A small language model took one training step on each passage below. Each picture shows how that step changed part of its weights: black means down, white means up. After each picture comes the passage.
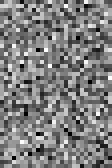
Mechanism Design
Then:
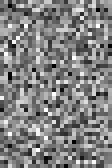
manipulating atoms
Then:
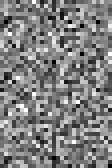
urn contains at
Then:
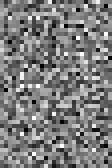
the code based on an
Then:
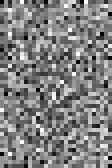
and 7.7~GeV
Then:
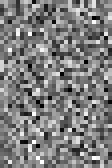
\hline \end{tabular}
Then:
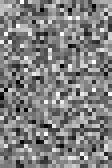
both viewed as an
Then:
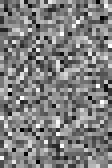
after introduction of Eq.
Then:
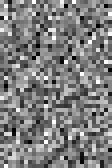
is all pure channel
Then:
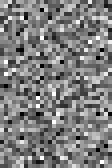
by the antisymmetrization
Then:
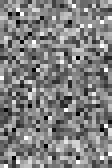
structures distributed in
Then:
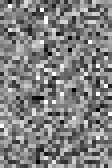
form \begin{align}
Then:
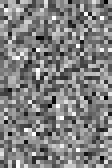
be regarded as a
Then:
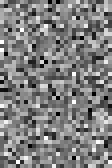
invalid versions,
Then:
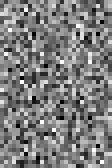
open-loop network
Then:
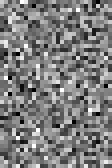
we prevent the network
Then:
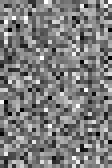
Buchdahl limit}
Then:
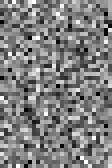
photons, similar to that in
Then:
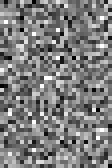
2D isotropic
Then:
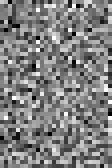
by the fluid velocity
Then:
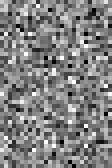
now study and compare the
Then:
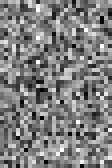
In this case all the information is
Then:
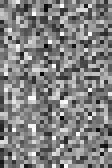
probing signal vector in the
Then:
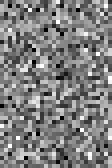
photons linearly polarized
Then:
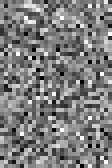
as well as appearance of
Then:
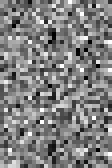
fills such space-time
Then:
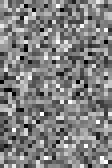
reference solutions, such as
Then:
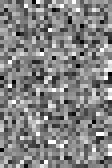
$Q^2$ dependence
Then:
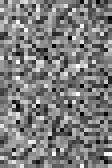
have been no significant detections of
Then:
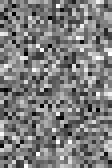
recover original models in
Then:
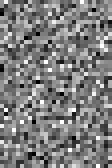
cuprates. However,
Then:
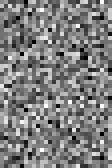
%The corresponding signal and
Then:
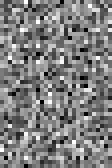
SNR gaussian
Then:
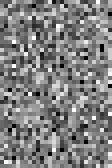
the sum of all previously
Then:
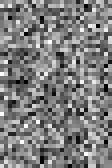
Classically, most of the
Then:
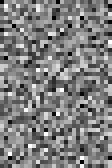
in the buffer region
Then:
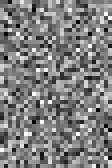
in C. First, an
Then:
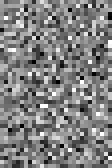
the start of the simulation
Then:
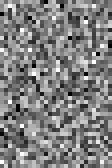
level to the total polarized
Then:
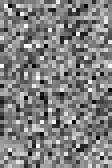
a Gaussian white
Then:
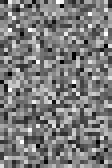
and the NL4DV
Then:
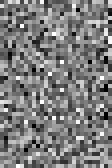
and adopt reflective
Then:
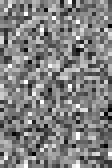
from closed strings. It
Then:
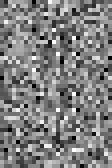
irrelevant in
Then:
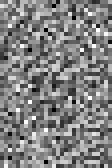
of the selected numerical
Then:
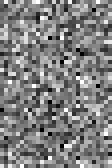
an electronic contribution and
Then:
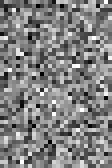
the interface-normal
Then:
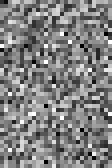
of the change of the
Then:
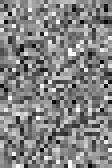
areas with different degree
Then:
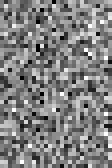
cross-correlation is
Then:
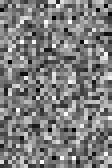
and $\lambda^I \equiv
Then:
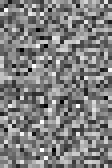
an extrapolation error
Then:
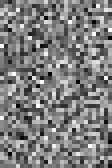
out} \rho_{\rm
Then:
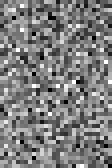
ignore the direct electron
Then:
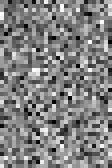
topologically trivial
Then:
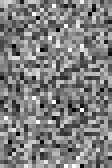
those cases where individual
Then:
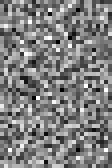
region and the integral in
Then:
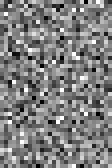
Survival time
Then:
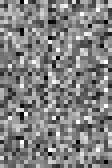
QAOA and the
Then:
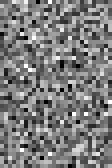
also play a role for
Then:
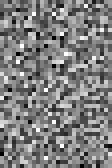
focus were checked
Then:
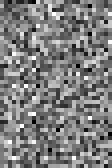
used in scenarios where
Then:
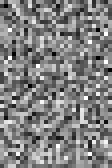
proof of correctness of
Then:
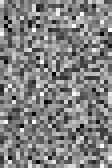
with very different structural
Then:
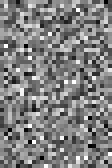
conduct a current higher than
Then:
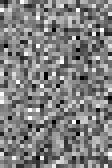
Same histogram for
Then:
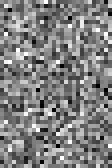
recombine radiatively
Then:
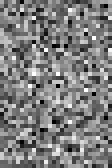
effects. Figure 2 shows the
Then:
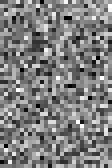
factor $F(\xi)$ is
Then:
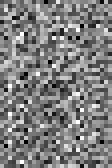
reported accuracy
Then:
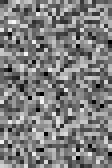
of the jet for the same
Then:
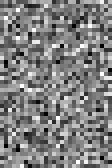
Donghua University,
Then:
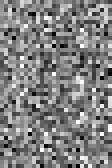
dimension for feed-forward
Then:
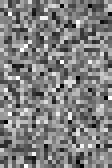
finite-size scaling
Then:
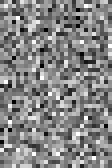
where the negative sign does
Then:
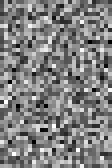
outage probability) and
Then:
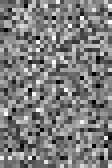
by the fact that the base
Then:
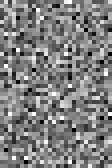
at least quadratic
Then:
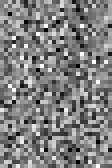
theory resides solely
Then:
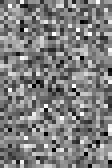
SALTUS the
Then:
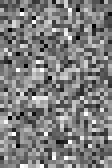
represent $N$ D0
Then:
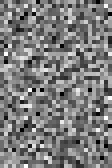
profiles for testing
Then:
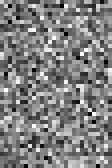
neutrinos) for the
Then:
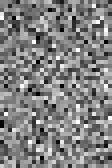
incompressible case.
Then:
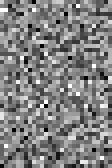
can still be calculated
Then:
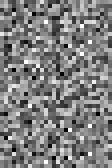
numerous schemes to
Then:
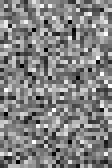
in scalar active matter},\
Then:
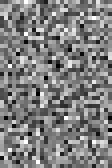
shows the dependence of the
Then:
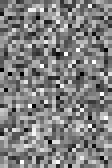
the realization of topological quantum
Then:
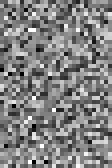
dynamics of quantum localization in
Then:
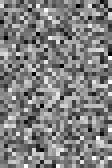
between the lens and source,
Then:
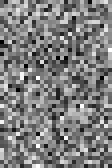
strong-coupling gauge theory
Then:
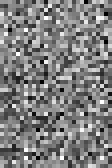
It is also possible that small
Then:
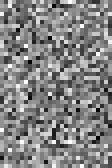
from the cosmic background
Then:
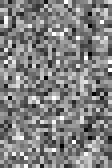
dielectric tensor
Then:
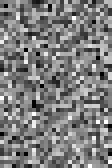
wide range in spectral
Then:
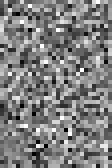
its components. In the
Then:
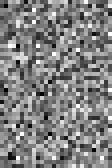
are spread even above
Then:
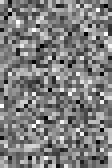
the same way) on the
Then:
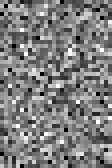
frequencies $\omega_i
